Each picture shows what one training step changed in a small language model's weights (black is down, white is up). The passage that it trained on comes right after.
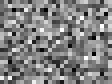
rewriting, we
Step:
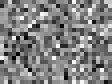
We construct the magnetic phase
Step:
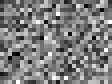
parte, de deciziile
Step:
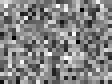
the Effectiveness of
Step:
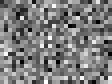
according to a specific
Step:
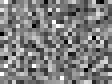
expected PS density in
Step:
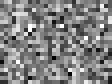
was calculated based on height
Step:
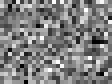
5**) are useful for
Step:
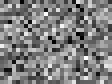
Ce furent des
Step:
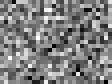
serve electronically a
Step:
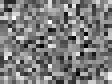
the country can become
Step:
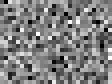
carbon groups such as
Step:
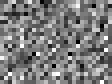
learning over passive learning
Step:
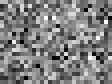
in which organizations are to
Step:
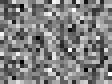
va sabzavot,
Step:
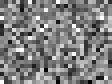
considered neutral. In
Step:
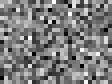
with low amplitude,
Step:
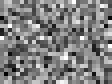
Graphic Design,
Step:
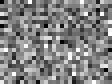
и результатов,
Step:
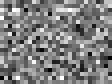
reconstruction channel
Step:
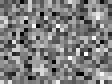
in MCV in MI group
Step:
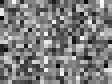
Brasileira de
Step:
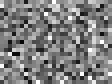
managers of Culinary
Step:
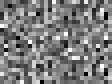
har bir erkak
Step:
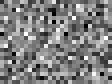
retention should take at
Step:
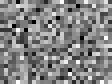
for complete causal
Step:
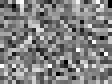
potential use. However,
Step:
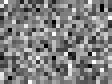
realização de cursos de
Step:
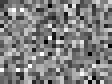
the temperature is lowered but
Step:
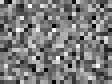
to apply $U$ on
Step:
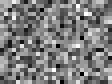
da presença da
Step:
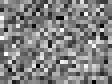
exit hole has been
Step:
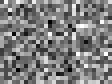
phases, especially the
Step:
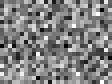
differential form version of
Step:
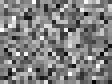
branching ratios are
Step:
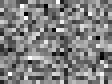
attaches great importance
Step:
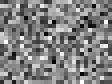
of the strain indicates that the
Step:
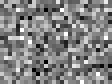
hospital, patients
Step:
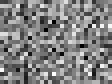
of the relationship of
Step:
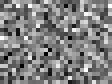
ochib beradi.
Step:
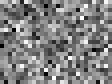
la población se
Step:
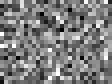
Insight Study.
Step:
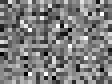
и педагогов
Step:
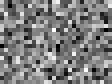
bu jarayonlarning
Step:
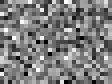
умри давомида
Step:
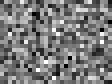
the RES Symposium
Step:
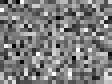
serem destrinchados
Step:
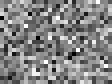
establishing good
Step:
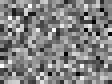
to this history. On
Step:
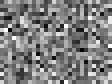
группы и
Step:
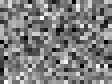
La constitution de
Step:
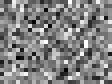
here (thanks to
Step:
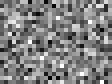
bond breaking.
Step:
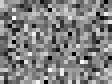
Esanova, M.
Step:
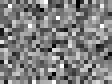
and insufficient training
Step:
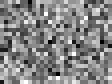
vector $E_{x}$ which
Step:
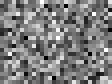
well of fourth industrial
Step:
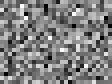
emission, and it greatly
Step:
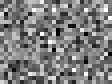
feeding during some of their
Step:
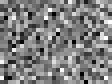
an entropy plateau of
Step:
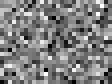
Though slightly
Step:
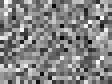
emergent behaviors,
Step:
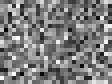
the motors and sensors
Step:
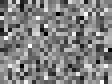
of experts to guide the
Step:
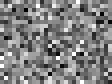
. mechanical
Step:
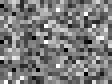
ou dentro de 4
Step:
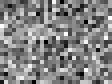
harsh conditions. The
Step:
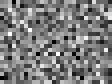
qanday ta'sir
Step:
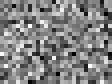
counter term to one loop
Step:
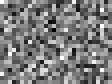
construção de um estado de
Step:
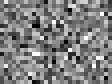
intensity and line shape.
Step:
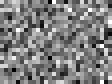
toward the health care
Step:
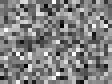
essentially fixed at
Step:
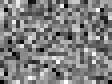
academic integrity. For
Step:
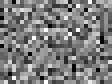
keladi. Biroq
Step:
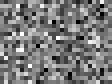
of NTG mice
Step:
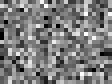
Chevalerie*, by
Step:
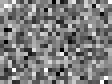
stock i on day t
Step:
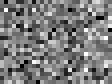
búsqueda de
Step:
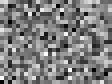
biasing} When
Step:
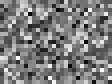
Sustainable Development
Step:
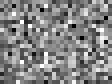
loop of single magnetic
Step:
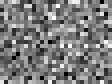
Skica kola
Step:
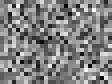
the conclusion that,
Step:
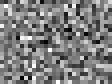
the file's external
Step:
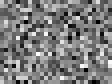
according To
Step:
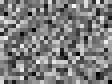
and projected along linear
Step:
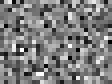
are the intermediate-
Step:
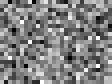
and equilibrium
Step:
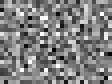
using an off-chip
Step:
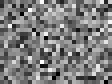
addressed a variety of
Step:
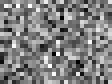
and a moderate positive
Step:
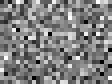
to explore sources of
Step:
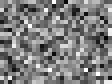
and recycling,
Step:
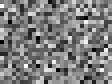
la cantidad de
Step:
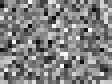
benzene solution of
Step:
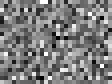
dalam perbaikan
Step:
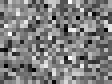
cherry, tentatively
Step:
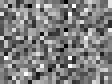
is important to emphasize
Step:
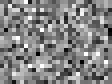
plots the fitting results
